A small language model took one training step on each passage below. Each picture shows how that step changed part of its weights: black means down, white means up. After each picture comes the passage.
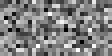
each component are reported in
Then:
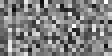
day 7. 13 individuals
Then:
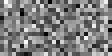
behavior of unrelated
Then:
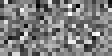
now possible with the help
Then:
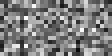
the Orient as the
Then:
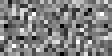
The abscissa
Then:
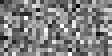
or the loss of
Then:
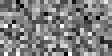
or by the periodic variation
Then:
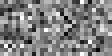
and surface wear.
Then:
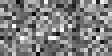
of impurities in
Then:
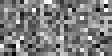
other filter systems to get
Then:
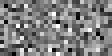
population, the need for
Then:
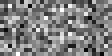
«In the case
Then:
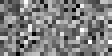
further the regressive character
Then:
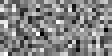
necessary for Open Science services
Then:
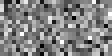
while spatial dimers
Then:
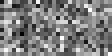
(low ν)
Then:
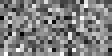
the prevention and treatment
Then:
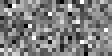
training (80%) and
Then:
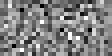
atoms between the film and
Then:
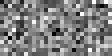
under the following items of
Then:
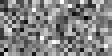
for loss function. If
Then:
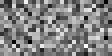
and government staff in AI
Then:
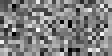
at the right level for
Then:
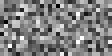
spectrum and magnetic field
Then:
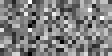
prospective comparative
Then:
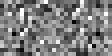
part of ${\cal
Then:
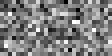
for the specimens were
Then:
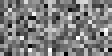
collided, they simply
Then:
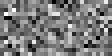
to be attributed to
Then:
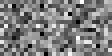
point and $\delta$
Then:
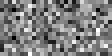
to the antenna
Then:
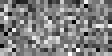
(19) explicit is
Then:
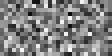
waves and causes the addition
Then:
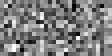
needed, we find the
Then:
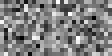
between particle $0$
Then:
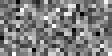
basis for further extensions
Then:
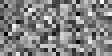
two common loss functions that
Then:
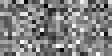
AND GRAHAM
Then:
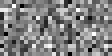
variables---we call them
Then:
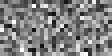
this context, the site
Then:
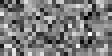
to the searching problem
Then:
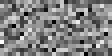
one must assess all the
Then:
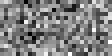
occupation of city
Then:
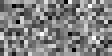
a persistent
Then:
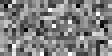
on crossover
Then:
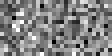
court awards and
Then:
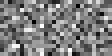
able to explain the current
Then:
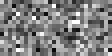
hadronization and can
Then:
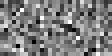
and discusses the directions
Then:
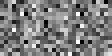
an exponential distribution with parameter
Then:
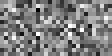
frame rate, and enable
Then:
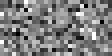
provided from one dominant
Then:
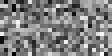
release dosage
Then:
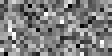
Power Systems: A
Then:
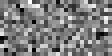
impossibility of the
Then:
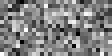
solution and dried at
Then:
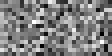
the JR for
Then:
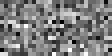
job stress on the
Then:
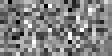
very much a metal and
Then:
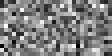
quantities such as the
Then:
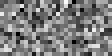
subjects was used to determine
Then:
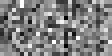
³ The copy
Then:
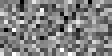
XRD results.
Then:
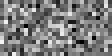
as possible to minimize
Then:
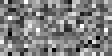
they are all to a
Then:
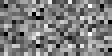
the policy explained to them
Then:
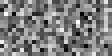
is strictly zero.
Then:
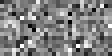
or astrophysical settings.
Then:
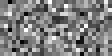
that this is indeed a
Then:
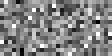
we introduced methods for
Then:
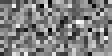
dimensional model. During the
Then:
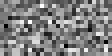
situations, stay focused
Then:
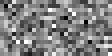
on mathematics
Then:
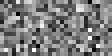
order to fill the research
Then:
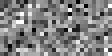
hadron production.
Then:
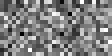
of partial and complete
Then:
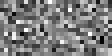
interactive and innovative.
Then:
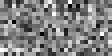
in 25 mL of
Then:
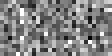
political turmoil
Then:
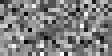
the convergence performance of our
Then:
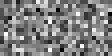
attractive media,
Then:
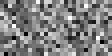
of nodes scattered
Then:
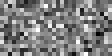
it can be seen,
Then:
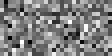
quantifies the influence
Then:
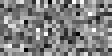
it was noticed
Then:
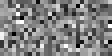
future work could enhance the
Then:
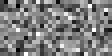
independent of the specimen
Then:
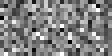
variables and interactions between
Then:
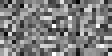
on the analysis of realistic
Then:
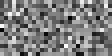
also very interesting since it
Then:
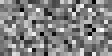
realized by programming pulse
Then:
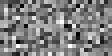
charged particles with each other
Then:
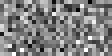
flux is driven by chemical
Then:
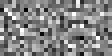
Furthermore, going from Sc
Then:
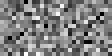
semimajor axis distributions
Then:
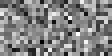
from criminal acts
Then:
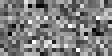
approach does very well in
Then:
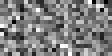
interpreted by the method adopted
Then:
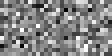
The vital role of
